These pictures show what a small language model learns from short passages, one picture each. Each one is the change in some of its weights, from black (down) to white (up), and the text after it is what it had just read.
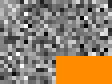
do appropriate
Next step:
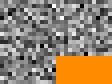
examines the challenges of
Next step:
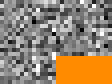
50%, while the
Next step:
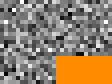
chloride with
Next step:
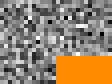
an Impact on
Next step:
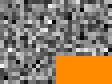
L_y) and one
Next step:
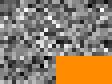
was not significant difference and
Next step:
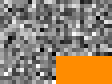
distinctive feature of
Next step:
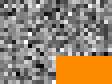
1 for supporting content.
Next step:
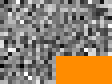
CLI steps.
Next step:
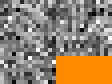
made. Financial
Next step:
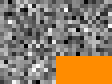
Tropical Journal
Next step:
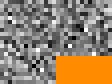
of this section discusses
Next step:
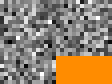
4 Convergence
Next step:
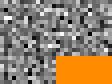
hotspot for
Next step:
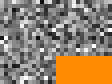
knowledge and experience to
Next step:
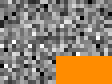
societies are facing
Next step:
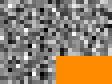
image recognition,
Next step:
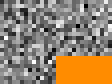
amount of resources and
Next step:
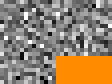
The nearer a
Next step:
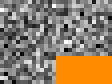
obtaining pumpkin
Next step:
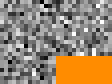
finite element methods,
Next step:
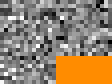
were realized using the
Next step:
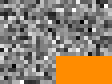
was detected in the
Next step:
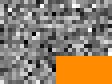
substantial improvement
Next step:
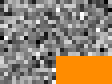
whether or not a change
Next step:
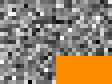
and establish its character and
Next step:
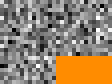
After using these tools,
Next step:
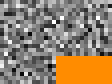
new end in a process
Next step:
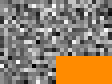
Relationship Between
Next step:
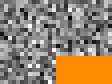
We will use the same
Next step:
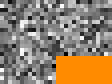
them to focus upon this
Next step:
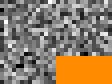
copyright law
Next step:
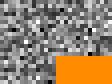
or generated in the
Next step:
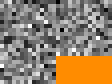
transforming the highly
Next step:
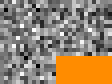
n$, respectively.
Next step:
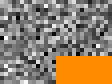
and countries. There is also
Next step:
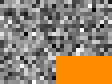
aimed to assess the
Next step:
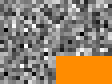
compared to samples treated with
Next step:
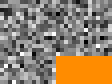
suggests an integrated
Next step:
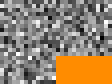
of the platforms is
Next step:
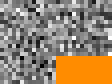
is so important. In this
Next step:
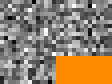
handling for the
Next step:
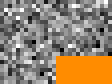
most accurate classification
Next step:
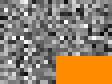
Department of
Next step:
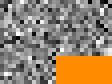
"Dental defects in
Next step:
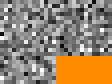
Not recommended to
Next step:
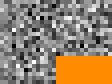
afterwards. The
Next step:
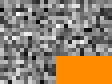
the scalability of these
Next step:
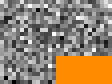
(Unit Mode
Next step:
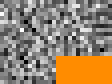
data. The study focuses
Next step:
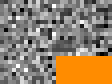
to represent roughly 1
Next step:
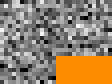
them Frank: I
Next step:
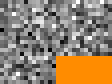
hydrological year,
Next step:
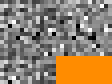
the way employees
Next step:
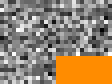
as the contribution of the
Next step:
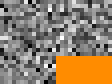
search and wrote
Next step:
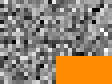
is effective in treating
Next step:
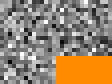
pulse interacts
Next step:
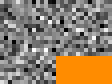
quyi tomon
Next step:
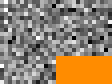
justifying the
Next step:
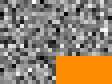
was found lower in case as
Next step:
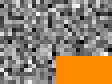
Citation: Cionac
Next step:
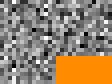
has been established, that
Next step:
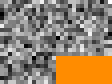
design and maintenance
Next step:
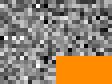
post graduate
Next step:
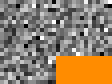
specially designed for
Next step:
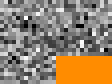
or swales,
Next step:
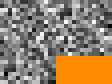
faith) to
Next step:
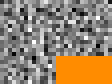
This paper describes the
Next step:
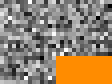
widths. The
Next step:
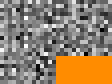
and collaborators
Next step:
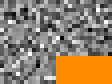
Tree algorithm has a
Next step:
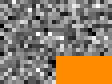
data of refugees
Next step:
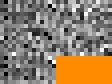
Stress Function
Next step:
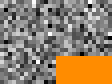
sometimes caused
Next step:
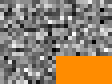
field observations; - in
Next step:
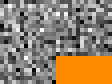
Health Policy
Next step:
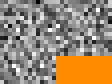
into account all the features
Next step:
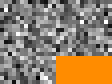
additional grid search
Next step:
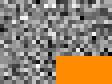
source code of
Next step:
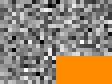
independence is that it
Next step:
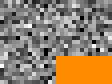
technical report describing the
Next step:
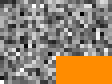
Product specification is
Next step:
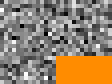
estimated service life to
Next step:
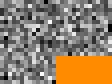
(Greece and
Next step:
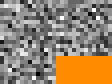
at the end of this
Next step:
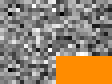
significant at 5% level,
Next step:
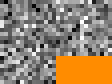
appeared significantly more
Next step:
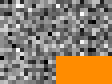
public health Article
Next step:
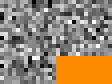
be concluded that
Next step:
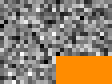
species have been collected from
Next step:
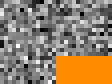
given two doses of
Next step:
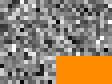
they deserve.
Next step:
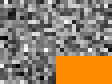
who will try to
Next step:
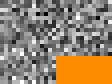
rigorous evaluation
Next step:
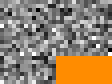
to increase the share of
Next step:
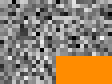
through social media, it is
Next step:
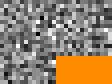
theory. Several
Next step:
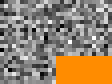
when the physical properties,
